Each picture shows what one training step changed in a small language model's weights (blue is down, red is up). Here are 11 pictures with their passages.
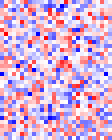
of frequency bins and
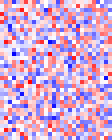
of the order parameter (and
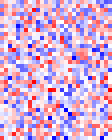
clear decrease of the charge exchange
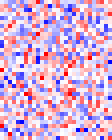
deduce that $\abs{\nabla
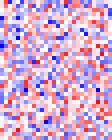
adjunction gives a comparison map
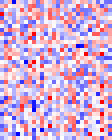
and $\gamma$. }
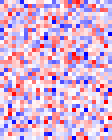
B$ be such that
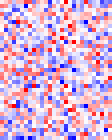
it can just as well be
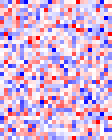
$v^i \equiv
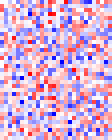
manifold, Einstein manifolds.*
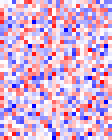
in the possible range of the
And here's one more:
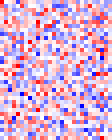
interfacial thermal
